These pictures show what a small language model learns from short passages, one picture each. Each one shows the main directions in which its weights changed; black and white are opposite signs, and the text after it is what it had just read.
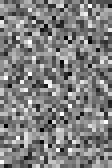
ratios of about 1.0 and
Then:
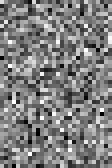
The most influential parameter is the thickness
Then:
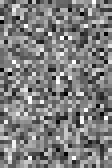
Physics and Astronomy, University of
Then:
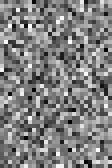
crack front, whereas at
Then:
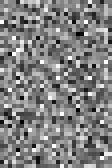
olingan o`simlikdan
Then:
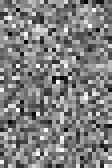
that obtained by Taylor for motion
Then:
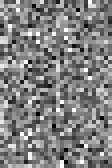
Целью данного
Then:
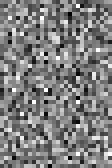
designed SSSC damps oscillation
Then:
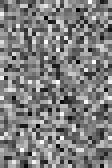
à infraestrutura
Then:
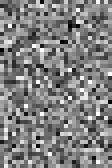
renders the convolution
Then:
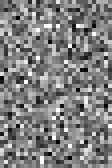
due to low S/N. For
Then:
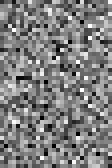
Seine langsame
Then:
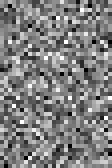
lost (Olsen
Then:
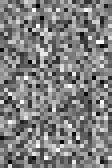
in surface environments. Thanks to
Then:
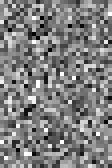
to Critical Thinking
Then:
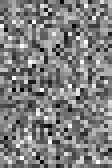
status. Qualitative analyses typically
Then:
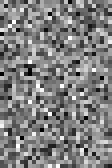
мазкур модда
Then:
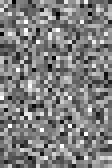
happens in the classical case.
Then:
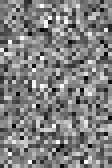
meals. As he always stays
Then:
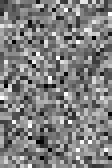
на рис. 7. При
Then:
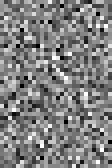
that common macroscopic quantities such as
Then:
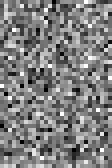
da bola adaptada para a
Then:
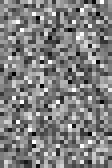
process tends to steepen the
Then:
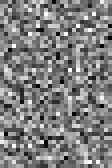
study adopted a predictive correlational research
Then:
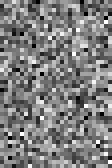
U.K 11 Group bimbo
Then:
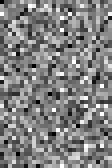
\begin{equation} D
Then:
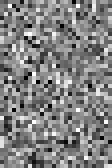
процветания». 14
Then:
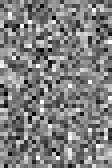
of tumors. Conclusion:
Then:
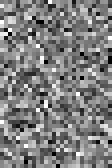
of the number of correctly diagnosed
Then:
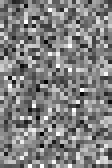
period. Grey regions are
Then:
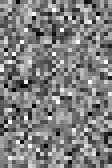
unsuccessful planning efforts.
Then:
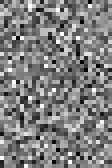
Einstein field equations). From a
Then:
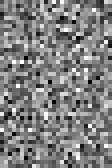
con piel redundante como una
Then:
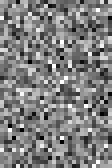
mode, i.e. firm
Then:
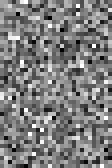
ini sangatlah
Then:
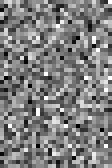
joint efforts of state and civil
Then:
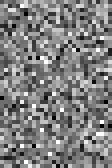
has been structured to consider the main
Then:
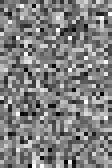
e luz; a principal fonte
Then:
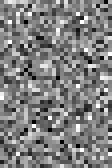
Kilpatrick et al
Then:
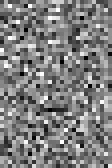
5.99mm(mean value
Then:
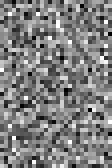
is on the morphological human
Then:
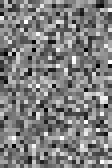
ICT in Education Policy
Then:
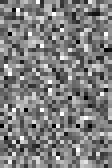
aan een situatie,
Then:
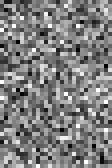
Mg are to be used in
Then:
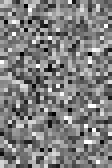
the minimum value specified by
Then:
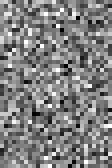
metode valuasi (*valuation
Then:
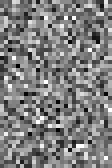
od rewolucji
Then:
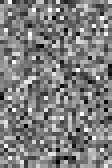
experimental or numerical input. Del
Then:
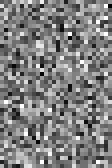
is not necessary to use both in the
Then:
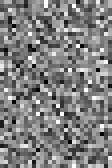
associated with the inverse of the corresponding
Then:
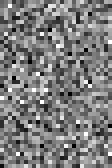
this question in detail. As is well
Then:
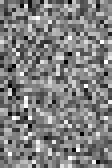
The maximum difference between these two values and
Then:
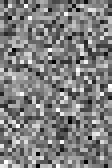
phase of our research. As you know
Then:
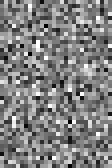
for $\H$ and which
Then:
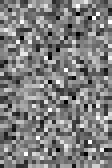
permutation of 4 objects,
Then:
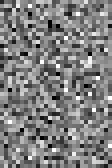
тримають тільки
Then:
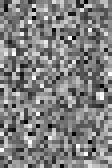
acelerar a resolução de
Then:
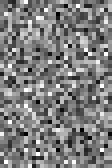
text mining tools which can aid
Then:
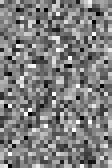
uning asosida esa demokratik
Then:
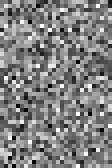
In the moxibustion
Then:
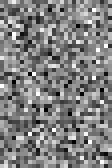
both for the NLO and the
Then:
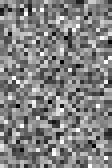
farming. Keywords:
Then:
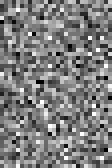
of rotational invariance using a
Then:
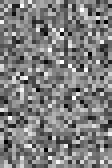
and vagal regulation.
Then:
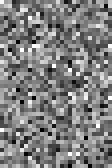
the arbitrary variations of the manifold
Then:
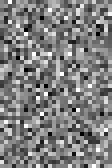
+ PZA + EMB resistance
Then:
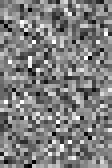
be a normal variation. Thereafter,
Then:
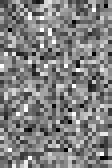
поступки, а потом
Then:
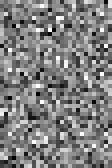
Hilbert space of the problem is
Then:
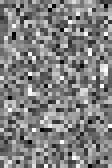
verbal games encourage
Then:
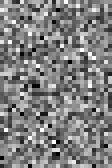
tadqiqotlarda ta'lim
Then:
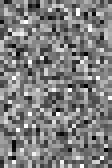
predicting a range of SN neutrino
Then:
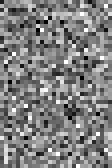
\end{eqnarray} we get from
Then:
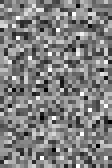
solution leaving behind the
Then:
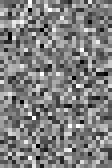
was passivated by ALD
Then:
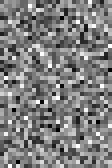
the true values of ζ differs
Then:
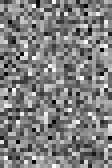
do título de
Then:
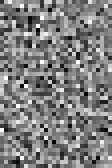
for a given irreducible representation is
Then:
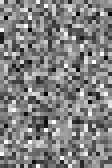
Las sales solubles
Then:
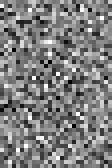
remove the dependence on manual feature
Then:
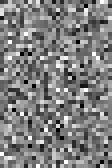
Sciences, Associate Professor
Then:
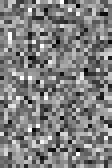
a CE-based ER mechanism
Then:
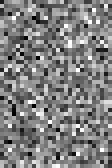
in our following work [8] we
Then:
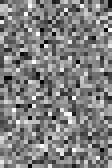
different variables affect the theoretical sensitivity of
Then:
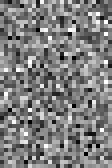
no Brasil que é o
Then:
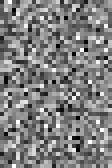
het informatienetwerk de
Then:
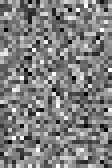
commitment, hard work, and
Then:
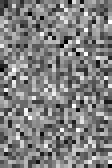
D8* diffractometer
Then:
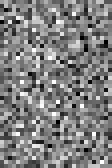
passing through upper fence segments
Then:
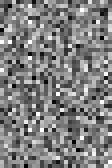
Mode Delamination in
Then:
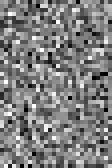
developed with advances in deep generative
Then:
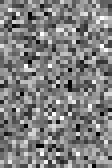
quality. Further experiments are encouraged
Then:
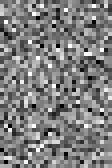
уровнем отсутствия
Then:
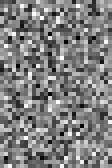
de 15-30 minutos de
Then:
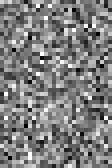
data from $50$ participants. The
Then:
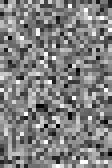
of which are long period variables, having
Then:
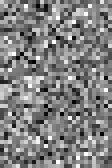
positif oleh peserta
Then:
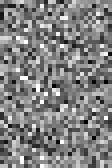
kinerja dan asesmen
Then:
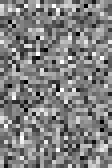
Language Teaching Methodology. –
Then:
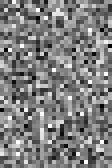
is as follows. In $\S
